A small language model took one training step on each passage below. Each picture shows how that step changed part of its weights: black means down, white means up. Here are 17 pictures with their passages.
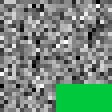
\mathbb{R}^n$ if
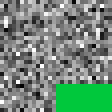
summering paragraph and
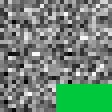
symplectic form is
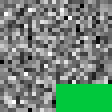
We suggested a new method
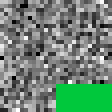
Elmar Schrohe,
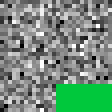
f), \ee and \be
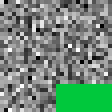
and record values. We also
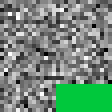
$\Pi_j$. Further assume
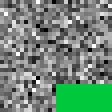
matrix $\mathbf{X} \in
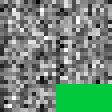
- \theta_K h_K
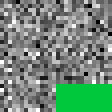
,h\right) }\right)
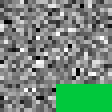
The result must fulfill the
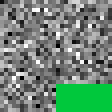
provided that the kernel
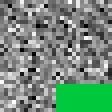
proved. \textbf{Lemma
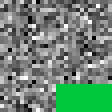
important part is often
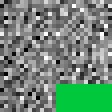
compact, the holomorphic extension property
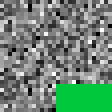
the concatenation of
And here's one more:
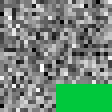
values of $q$} %
